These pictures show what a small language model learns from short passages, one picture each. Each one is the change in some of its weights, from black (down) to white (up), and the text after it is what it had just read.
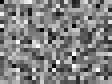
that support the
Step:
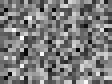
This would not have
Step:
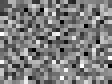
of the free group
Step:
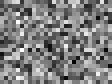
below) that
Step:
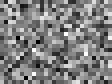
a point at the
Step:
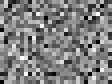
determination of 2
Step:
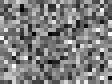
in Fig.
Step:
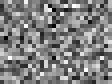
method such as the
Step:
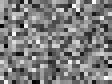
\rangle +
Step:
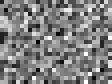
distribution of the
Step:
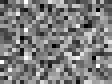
formula can represent
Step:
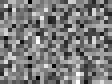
Health &
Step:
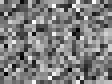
\item {\it
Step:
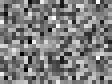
agent in
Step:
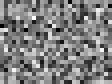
recorded in
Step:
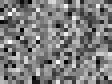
just the first
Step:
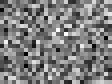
of functions is an
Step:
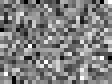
linear operators on
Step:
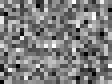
taking one
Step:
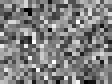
states, but
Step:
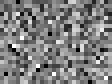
does not include
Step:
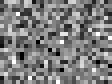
they need.
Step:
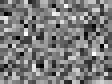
education they
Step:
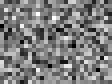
presentation was
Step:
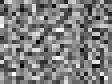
main results of this
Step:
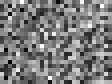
n$ and
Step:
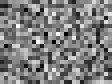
of the second
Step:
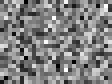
examples for different
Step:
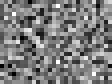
we obtain the B
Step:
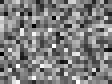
compared to
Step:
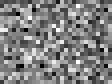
recording part
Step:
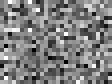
the first time after
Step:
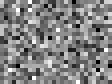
creating the
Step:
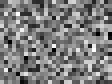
by means of
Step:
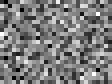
triple operator
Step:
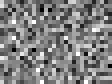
gap between
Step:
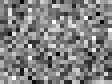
single distance
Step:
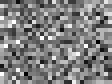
singular operators
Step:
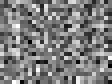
to apply the
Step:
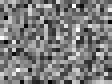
x \in
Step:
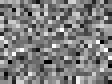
to normalize of
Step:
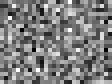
sharing on
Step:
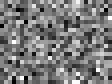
I$ is not
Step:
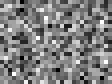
the *common
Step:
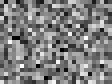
$P$ the
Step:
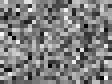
length: a
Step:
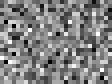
and the variance
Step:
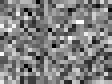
into classroom
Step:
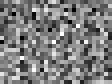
inch for
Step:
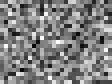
a population
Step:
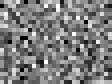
identifies and
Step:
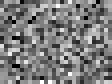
one moves
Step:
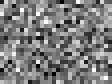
who did not
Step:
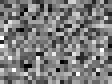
is denoted
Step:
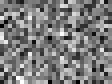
This version is
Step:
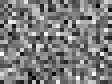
and 4 may respectively
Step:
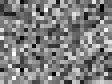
ranging from
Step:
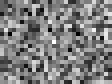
of patients
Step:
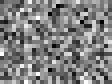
observe that
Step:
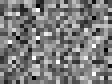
we see that the
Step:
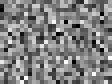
a period of
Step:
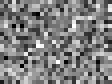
whereas the proof
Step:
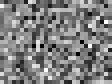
our vector bundles
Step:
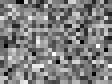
Then, we consider
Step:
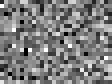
parameter were not
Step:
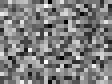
not divide
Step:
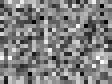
known or
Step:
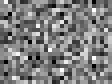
of strains with
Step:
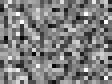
fact that the
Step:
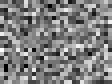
subgraph. The
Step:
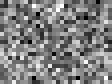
loss of the
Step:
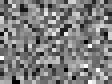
in $S$
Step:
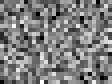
of Zheng
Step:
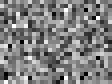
increase in
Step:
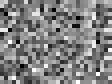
Research and
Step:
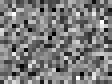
A$, is in
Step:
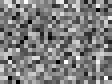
is the following:
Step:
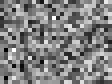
action or
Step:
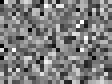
many problems and
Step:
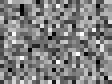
the estimator
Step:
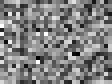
rate characteristic
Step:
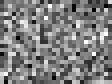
thank two
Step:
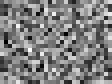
of the present study
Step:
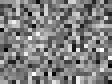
to save
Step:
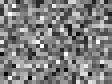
$i \geq
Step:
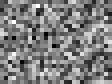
a provider of
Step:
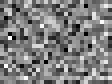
step, these
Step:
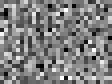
test. - The
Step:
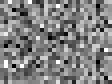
the partition.
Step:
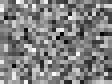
badges and
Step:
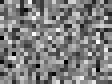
most 2 itself
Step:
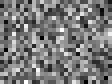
PBQ and
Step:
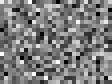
have the same
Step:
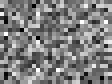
ideal choice for
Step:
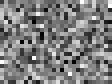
were calculated
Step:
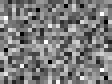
an interactive
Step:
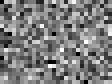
also associated with
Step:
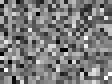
$f$ is
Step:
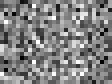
leading to
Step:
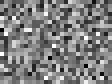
provide local
